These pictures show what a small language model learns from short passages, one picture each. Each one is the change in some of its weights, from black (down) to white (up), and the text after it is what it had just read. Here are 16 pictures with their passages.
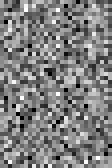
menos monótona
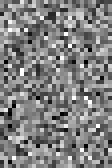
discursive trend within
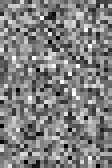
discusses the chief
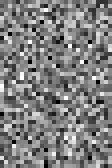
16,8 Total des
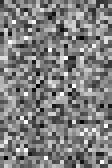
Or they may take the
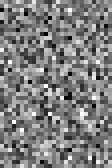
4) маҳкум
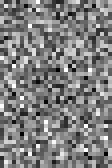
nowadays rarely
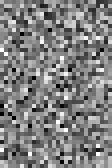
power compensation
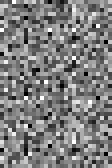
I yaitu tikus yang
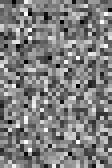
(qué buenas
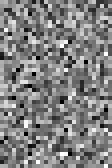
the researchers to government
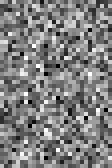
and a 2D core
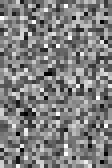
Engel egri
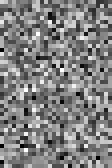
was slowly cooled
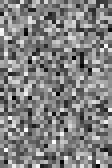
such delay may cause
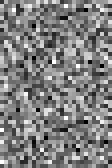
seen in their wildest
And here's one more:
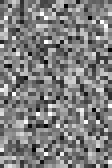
in their younger
